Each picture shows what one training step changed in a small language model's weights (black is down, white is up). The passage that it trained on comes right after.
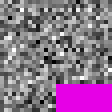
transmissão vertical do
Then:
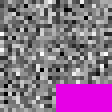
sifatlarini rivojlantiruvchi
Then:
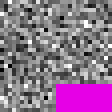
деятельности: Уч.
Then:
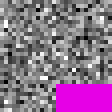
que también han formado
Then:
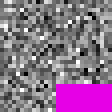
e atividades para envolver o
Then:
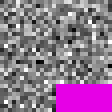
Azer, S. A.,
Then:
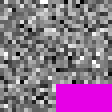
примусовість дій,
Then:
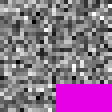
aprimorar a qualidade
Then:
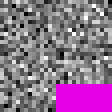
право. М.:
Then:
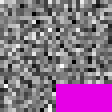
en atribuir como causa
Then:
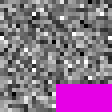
To'ychiyeva S.
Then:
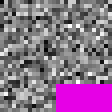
e do estado nutricional
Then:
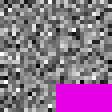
madaniy kontekstda
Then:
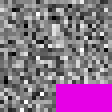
діяльність, як
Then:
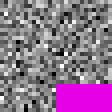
usullari // *Innovations
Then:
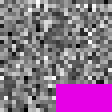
facilitando nas tomadas
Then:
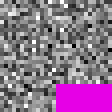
um *chat-bot* ou
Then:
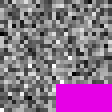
и биодоступность
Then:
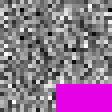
по своим законам и
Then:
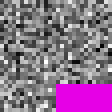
estudio son entendidas y
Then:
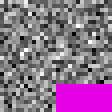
olaylik. Bu qushni
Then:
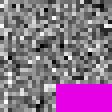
mais para a ocorrência de
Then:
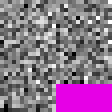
tres pruebas. La
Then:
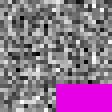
фалсафа доктори
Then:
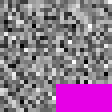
possa adequar a sua
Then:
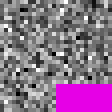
analitik ko'rinishda
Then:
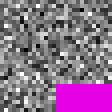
talablarni tushuntirish bilan
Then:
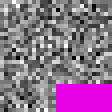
mahsulotidan xalq
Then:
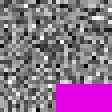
для українців
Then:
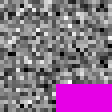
Adan, A. M. S.
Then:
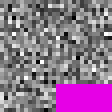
регионе как донора
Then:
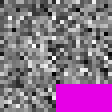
бўлган банкларни
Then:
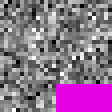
konstruksi sosial
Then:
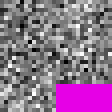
danych z odłowów
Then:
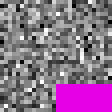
soliq salohiyatidan
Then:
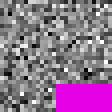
scientifiques pour
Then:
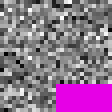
i urbanistów.
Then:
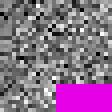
children, considering the
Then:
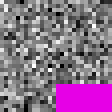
равишҳо методи
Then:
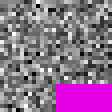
перевод должен
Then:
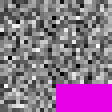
así como también la potencia
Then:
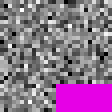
АО находящихся в
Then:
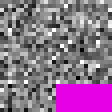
%). Le siguen
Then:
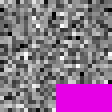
va fiziologik jarayonlarni
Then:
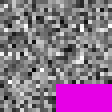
напрямів і
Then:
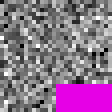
namunalar koʻrib
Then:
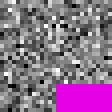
to kick with the inner
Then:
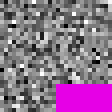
diario, lo que puede
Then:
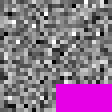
comparados con los sistemas
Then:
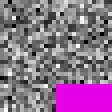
aproxima-se de
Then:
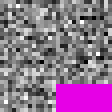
uno de ellos, el
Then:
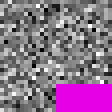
qilinib nashrga
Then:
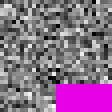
.K Com base nos dados
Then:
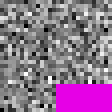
др.). В данном
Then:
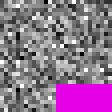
конференции. –
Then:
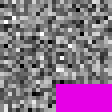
omstandigheid, die er
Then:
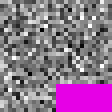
этот показатель
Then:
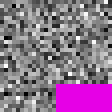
А.Ш., Рахимов
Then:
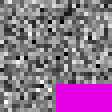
momentos de criação dos
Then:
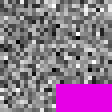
quritilgan pilla esa
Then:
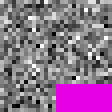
traite, jaillissement
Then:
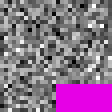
como resultado na dissertação da
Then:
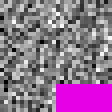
*sentido de referencia*,
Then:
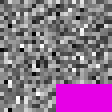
xos tomoni Bu metod
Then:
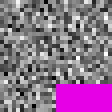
4. Букреев
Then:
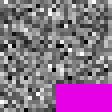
сделало управление
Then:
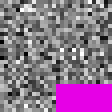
ham hali adabiyot va
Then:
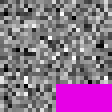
modellerini simüle etmek
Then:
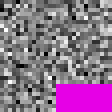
durée des crues (15
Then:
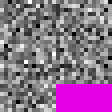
aturan ketat dan
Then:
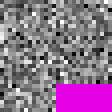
estas historias, la
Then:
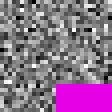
holda keltirish uchun uni
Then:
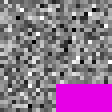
kendini çok özgür
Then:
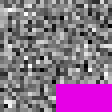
pouco maior, compondo
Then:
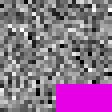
от уровня организации
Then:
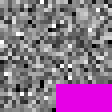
to integrate the innovative
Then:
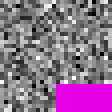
13]. Biz fikr
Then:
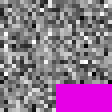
Teh Akasa
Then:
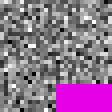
interesan especialmente los
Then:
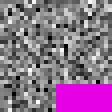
4 Reconocimiento del
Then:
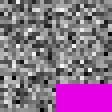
barqaror resurs bazasini
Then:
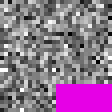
тарғиб қилиш
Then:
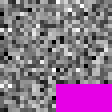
boshqaruvi tizimi va
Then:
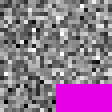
dari Indonesia,
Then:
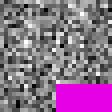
notaire joue ce
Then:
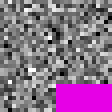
nasıl etkilediği
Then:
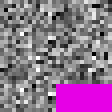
Abstract The article
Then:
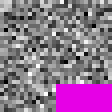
em outro local.
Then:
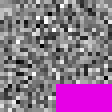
aplicada assume uma
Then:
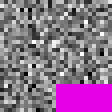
filtrining chiquvchi
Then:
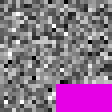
of the carabiner as a
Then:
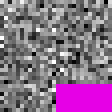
arbobi Usta
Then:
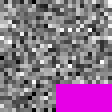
Très commun.
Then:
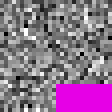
subalterni, în număr
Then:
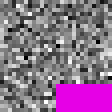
приладів. Потім
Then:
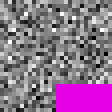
e eles não tivessem
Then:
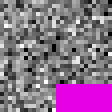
proposed future research
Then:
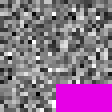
hergestellt werden,
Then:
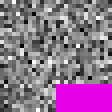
posterior al Bronce
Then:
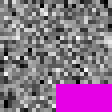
shoir tabiat tasviri
